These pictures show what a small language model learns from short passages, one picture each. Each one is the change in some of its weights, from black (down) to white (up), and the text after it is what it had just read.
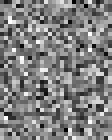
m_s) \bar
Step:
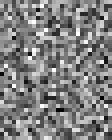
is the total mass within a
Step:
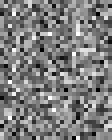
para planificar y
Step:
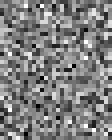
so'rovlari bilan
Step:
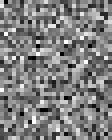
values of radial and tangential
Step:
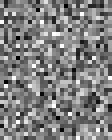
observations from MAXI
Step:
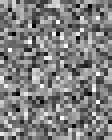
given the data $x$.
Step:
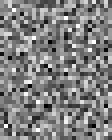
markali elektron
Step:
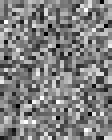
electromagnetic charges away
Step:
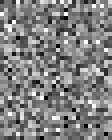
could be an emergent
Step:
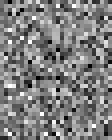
misolida tahlil
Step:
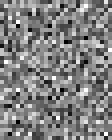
incorporating knowledge graph information.
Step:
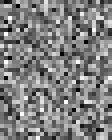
Yangi texnologiyalar -
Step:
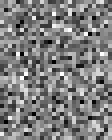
nota-se que a
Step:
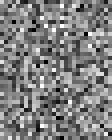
structure of this vacuum state.
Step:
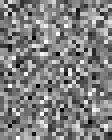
have accounted for that
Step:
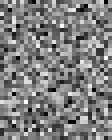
density of the medium,
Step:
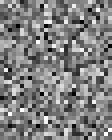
urbani e delle
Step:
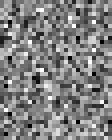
ordenamentos dos Estados
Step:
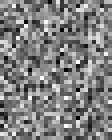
described in this study. To
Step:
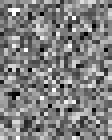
to proceed to our main
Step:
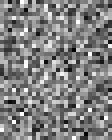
days. The time and
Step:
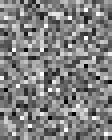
$\Delta n_i$
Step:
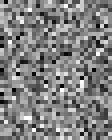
spin-polarized states
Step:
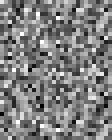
mediator with mass
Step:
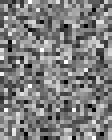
і слуху,
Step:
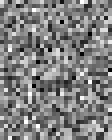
into a gel. The
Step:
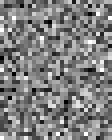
e experiências, e,
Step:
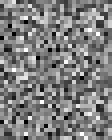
на підвищення
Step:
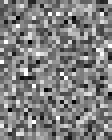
al.} studied resistively
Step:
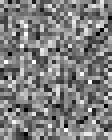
creadores. En todas
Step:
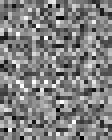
cherché dans la
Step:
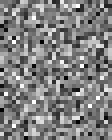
our two third-order fields
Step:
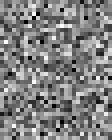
using polarized neutrons in
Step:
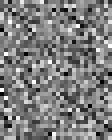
al aplicar la lógica
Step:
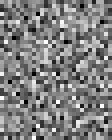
squark mixing, specially
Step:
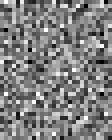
system of electromagnetic fields
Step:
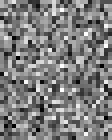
support of the Gaussian PDF
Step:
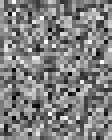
use material properties directly derived from
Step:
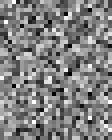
va umumlashtirish
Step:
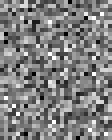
Within the left-right
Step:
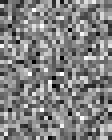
Rey, C.
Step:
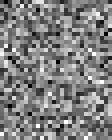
учун, тупрок
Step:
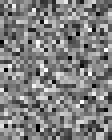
angular velocities remains
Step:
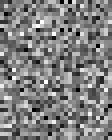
orqali "kelish va
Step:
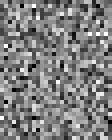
inmediatamente al
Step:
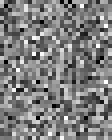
Light and Linear
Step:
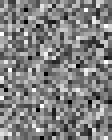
that $\tilde{\mu}
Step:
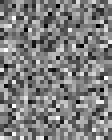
breaking. For the
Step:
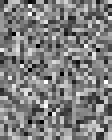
. Это вполне
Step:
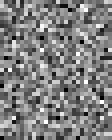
of gravity, like the
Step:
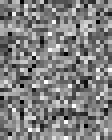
excitar adequadamente a
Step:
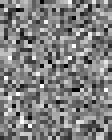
a numerical exploration of
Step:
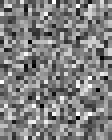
used for training, and the
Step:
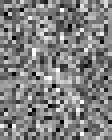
the metallicity is greater
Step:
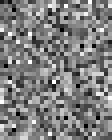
que cubre aún
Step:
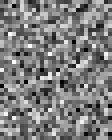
dynamics simulations (MD)
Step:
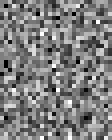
is capable to support the
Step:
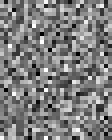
the planetary density and
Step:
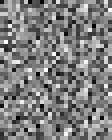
soft labels from every
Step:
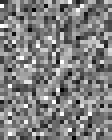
them optimal for long distance quantum
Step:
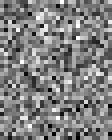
the ILO–IOC
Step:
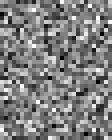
composition (Bulk
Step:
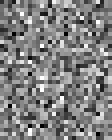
присутствует в
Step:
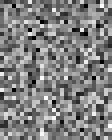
reflector vs.\ the
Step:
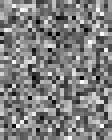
excited ion follows a single
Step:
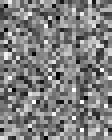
dapat bermanfaat
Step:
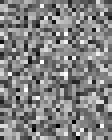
subroutine. The
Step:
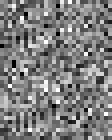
coefficients should be such that
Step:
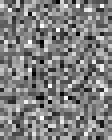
of the occupational
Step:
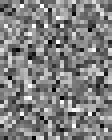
fürchtet sich
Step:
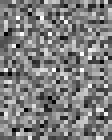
memory registers.
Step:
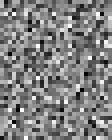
advantages of the
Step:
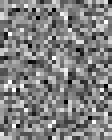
a busy peak. And
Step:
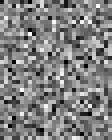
с разными научными
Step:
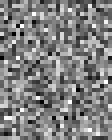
on BTO reported a
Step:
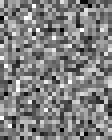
de uma tarefa
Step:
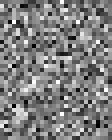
the center-of-mass
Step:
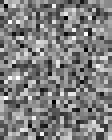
for a)-b) simulations
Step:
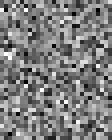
la colección privada
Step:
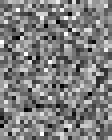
jihatdan tahlil
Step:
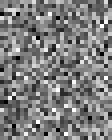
relative to the primary,
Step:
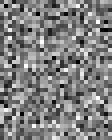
topics, capable of
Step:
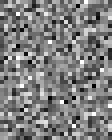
Choisir le
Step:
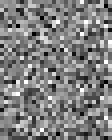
Creación de la
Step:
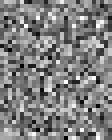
терминов. /
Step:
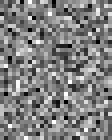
de cette banque
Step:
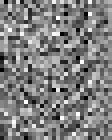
it may be relevant to control
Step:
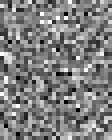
do Estado podem ensejar
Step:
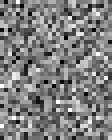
an adopted solar motion relative
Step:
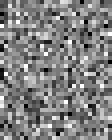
barchaga manzur
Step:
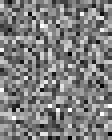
of results from running simulations
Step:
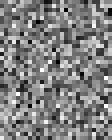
to further assess the gameplay
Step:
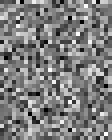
bounded from above as it
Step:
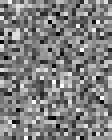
diagonal part of the
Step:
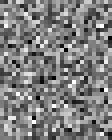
The following concepts specific
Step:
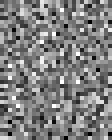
IXNC is
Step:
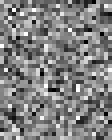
additive noise is the
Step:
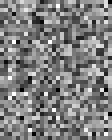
to a very small change in
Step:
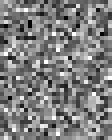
leksikani tashkil
